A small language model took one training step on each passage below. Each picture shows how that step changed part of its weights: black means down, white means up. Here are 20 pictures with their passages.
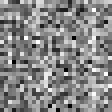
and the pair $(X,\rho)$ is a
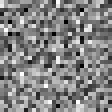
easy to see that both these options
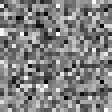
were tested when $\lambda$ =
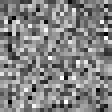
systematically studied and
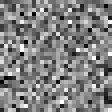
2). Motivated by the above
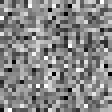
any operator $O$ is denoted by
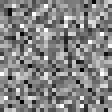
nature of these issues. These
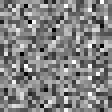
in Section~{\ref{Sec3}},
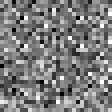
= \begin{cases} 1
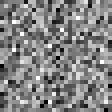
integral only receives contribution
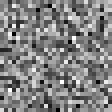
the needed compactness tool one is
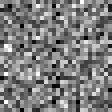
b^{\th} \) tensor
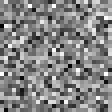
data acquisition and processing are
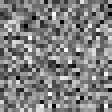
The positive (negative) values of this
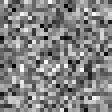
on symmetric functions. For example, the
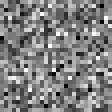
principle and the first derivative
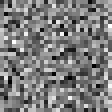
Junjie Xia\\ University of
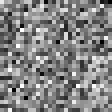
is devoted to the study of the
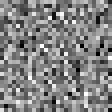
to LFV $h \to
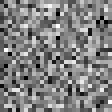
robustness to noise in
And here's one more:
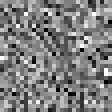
features of deterministic chaos
